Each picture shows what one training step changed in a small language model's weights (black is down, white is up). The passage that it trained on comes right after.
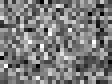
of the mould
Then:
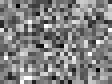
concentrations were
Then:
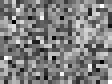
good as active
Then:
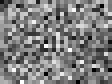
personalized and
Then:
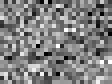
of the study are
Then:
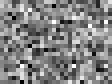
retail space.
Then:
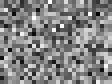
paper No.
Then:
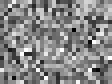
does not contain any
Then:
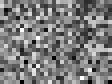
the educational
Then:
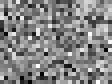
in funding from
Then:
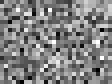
these dots to
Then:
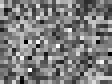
the good is no
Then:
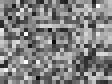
and data obtained from
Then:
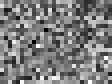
the energy and
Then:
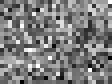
patients presenting with
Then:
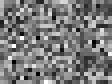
and motor
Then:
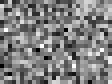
an increase on the
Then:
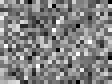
will help us better
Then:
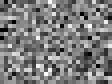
they arrive
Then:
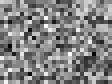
infrastructure have
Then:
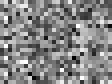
ability can improve
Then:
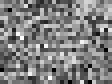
raw materials)
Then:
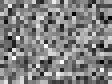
This cynical
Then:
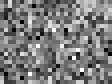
Wang H,
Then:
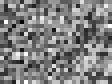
– Field
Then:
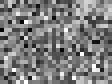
times higher
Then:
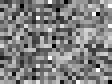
more severe
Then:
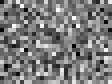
the coronary
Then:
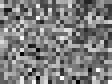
the need of potential
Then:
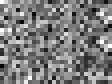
exhibits the
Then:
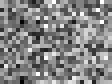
chair for
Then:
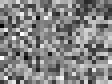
are presented in Table
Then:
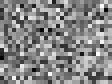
of jute
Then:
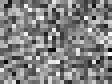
operated by
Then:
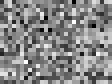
of structured
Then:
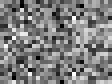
strategic and
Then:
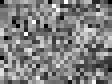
data for secondary
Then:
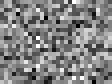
structured teaching
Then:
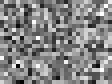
digital, technology,
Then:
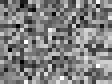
them to the
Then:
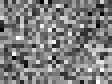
of the most
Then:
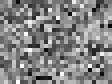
69 patients out
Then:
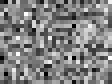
any of your
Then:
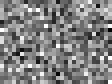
investigated and
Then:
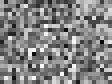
scale (an
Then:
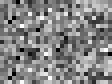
Figure 9). This
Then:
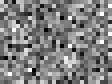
types of
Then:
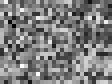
and alternative
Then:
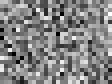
improved on
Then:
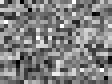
some companies
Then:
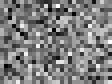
Upping the
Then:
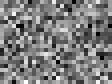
and perfected
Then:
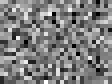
cornered cells
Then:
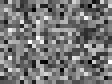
expect to do
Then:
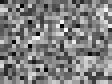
Any source
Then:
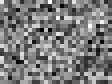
of the experiment.
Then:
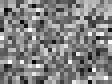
Research Article
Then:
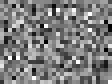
Are all the
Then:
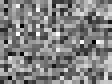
develop all that is
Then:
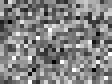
turn phase
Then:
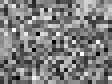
during communication.
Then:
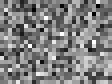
not too
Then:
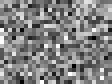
solution for supply
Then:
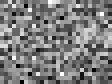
effective classroom
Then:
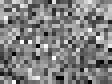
process has been
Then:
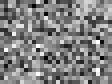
To date of
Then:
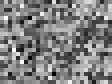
mechanisms while
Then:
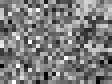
review of the first
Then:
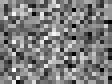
connected to an
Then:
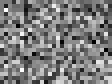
used to treat
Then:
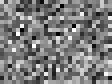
profit or
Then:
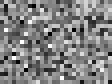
from Fig.
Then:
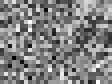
found in the
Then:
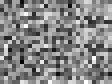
skills and
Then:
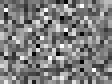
is simple to
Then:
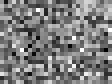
public control over
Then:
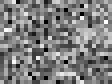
differential gene
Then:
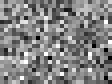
all transport
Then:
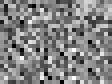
from Lakna
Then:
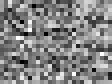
When the human
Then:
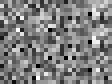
for CNP
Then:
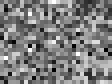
been confirmed
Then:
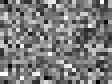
in rare
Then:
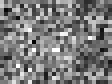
the first phase of
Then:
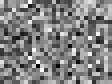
model. The
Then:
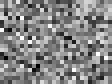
in terms of
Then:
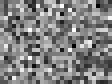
that we can process
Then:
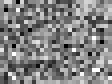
significant gender
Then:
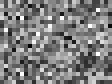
in comparison to
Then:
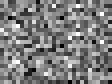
classes such as
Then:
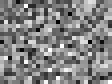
2 species).
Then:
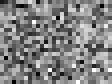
personal information,
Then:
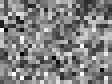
as part of their
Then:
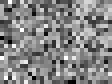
element analysis is
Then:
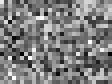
Table 1.
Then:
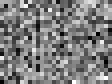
obtained. Table 1
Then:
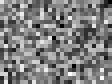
solution, the
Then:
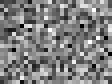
strive to
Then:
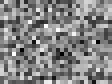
characteristics in
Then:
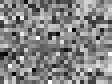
force participation
